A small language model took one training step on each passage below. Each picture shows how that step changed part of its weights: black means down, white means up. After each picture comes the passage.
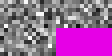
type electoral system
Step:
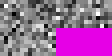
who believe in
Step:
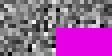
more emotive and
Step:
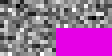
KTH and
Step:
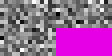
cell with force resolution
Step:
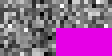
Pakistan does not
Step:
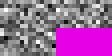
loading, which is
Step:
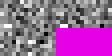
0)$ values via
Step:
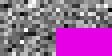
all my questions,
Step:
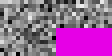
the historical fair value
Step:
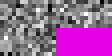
methods were validated statistically
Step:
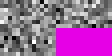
of mild,
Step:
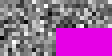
problem, providing a
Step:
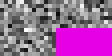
formulated as :
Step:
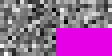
the results of a
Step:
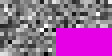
area, and the
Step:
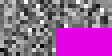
collect incentives
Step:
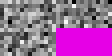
the necessity for
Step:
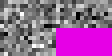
Since the use of
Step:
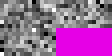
of relevant current research
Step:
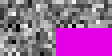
application, reporting
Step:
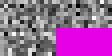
could not be used
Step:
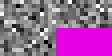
temperature (for
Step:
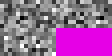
force developed by the
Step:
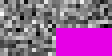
So the hope
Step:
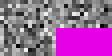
those practices that form
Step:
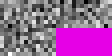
Open Call
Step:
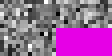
the experiment procedures,
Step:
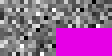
a number of
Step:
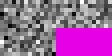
case study, the
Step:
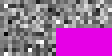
always took decision of
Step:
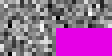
already ambiguous
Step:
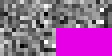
index, Atom
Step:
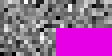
fruit and radical
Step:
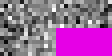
naming). This
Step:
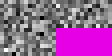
programme at the
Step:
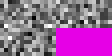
5. Conclusions
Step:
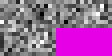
an approximation to
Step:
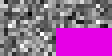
pay by scanning
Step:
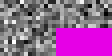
patients ignored
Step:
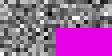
laminates such as
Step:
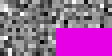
many authors reported that
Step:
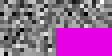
collected from primary as
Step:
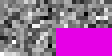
a child. In
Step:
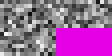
for the calibration plot
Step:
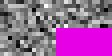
That is why it
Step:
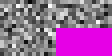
involving image processing and
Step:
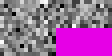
sometimes knows;
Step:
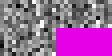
models fit the
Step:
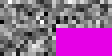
confirmation run are
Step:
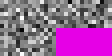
over magnesium
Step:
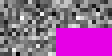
son One
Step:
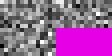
communication satellite
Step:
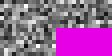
role for relying
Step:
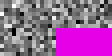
with methanol
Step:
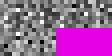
American hybrid cloud data
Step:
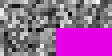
occurs due to the
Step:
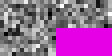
involves twelve
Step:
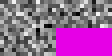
Variable Dependent
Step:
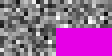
as a function of
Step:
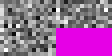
the engagement index which
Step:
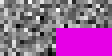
at infinite
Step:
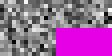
a suction,
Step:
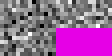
HPVs in
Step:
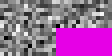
garden of
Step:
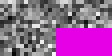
interest or pleasure
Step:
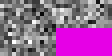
of the transmitted
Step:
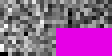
visual inspection from
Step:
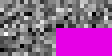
conflict of interest.
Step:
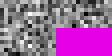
the LLM
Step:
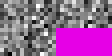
market their products and
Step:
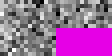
the course of investigation
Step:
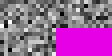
the ice fish
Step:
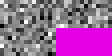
is a disease when
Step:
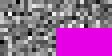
share our learning with
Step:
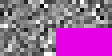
cattle and
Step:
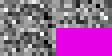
Aqion Pro
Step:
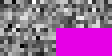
network in forms of
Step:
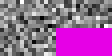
N₂ atmosphere
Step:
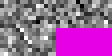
and improve the full
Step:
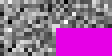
the mouth
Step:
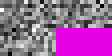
treatment for in
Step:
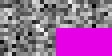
of teaching and learning
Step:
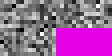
or diamond
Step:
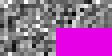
dissertation is
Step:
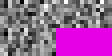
feed conversion ratio
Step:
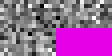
Newly created content
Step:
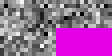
particular set of functions
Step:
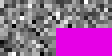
an acknowledgement
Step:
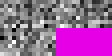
productivity. Also,
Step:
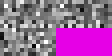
fails to
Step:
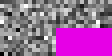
transferred between different
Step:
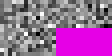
Chemistry, University
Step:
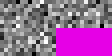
otherwise difficult to
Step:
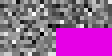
to treatment, choose
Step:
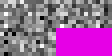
nodes** serving
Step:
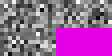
well as real life
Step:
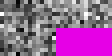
agreement among respondents about
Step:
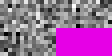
essential therapy for human
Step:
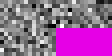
Financial Reporting
